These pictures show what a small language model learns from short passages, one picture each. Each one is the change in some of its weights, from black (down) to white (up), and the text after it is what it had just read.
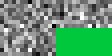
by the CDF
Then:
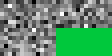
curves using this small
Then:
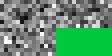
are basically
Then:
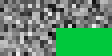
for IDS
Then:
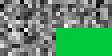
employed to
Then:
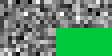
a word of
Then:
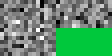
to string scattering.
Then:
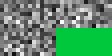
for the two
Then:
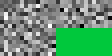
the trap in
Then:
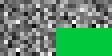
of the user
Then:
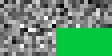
by appropriately
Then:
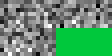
field to the next
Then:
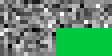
in his New
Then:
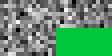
stages of the
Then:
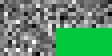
of the current task
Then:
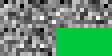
groove indicated
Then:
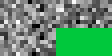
the mild,
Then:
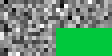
on rotting
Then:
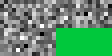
on the search for
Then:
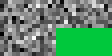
Model: A model
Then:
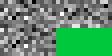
We also studied the
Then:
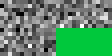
host galaxy),
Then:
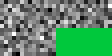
Table 1.
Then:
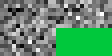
unique conditions,
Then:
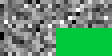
compare the expected
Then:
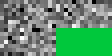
characteristic escape
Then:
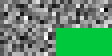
Project in
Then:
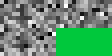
organisations are
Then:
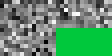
divided into
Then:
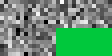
indicate the positions
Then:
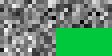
most of the
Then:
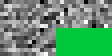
technologies allows the
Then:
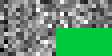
value and Z the
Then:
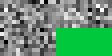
been removed.
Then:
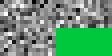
nuclei starting
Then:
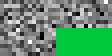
activities, an
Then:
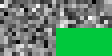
no less.
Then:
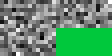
components, with some
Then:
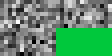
a result of
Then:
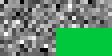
also assume that the
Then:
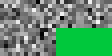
be enough small,
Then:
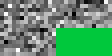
inflation. This
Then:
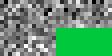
average execution
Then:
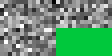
6 The C factor
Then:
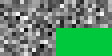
process mining as
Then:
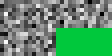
of $\Delta
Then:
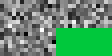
previously is identified
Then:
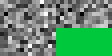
and discussion**
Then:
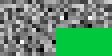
each of which has
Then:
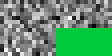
structures; the
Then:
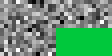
the packet
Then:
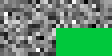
the corners,
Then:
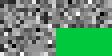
articles among
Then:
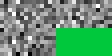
there is a
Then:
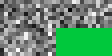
of the flask
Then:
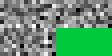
PUs are
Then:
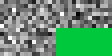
This is all
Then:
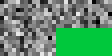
directions in which
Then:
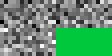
between the “old
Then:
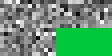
one experiences
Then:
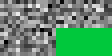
2 dataset. The
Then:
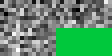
may appear.
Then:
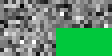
population of the state
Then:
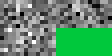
amounts of
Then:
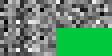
process will be conducted
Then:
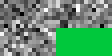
concerns the
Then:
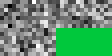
waste management
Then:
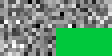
the instructions
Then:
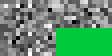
country as a
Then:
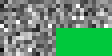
case in the
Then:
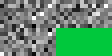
place among others,
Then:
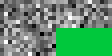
of the predictions
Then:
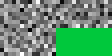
by employing the
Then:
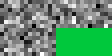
According to this
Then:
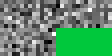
for two cases:
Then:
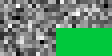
physical representation of the
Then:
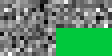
flexible enough
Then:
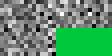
depth at the
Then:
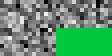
to reductions from
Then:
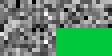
Koch curve.
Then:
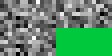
section {\bf
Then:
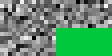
called BGP
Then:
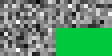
connect them.
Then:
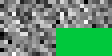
is the operator of
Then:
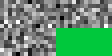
the basis of a
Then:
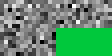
three sources of uncertainty
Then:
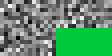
a part-time
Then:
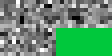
hypothesis is
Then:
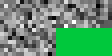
due to the environmental
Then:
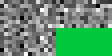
Calibration -
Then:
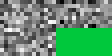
at one loop
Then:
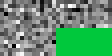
localized. For
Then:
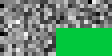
to $\sim
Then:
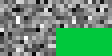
prevent or reduce
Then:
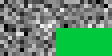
in introducing
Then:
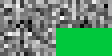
shares an
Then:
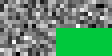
supported by a
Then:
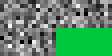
selected for their
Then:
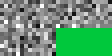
Cite This
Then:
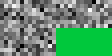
be developed independently
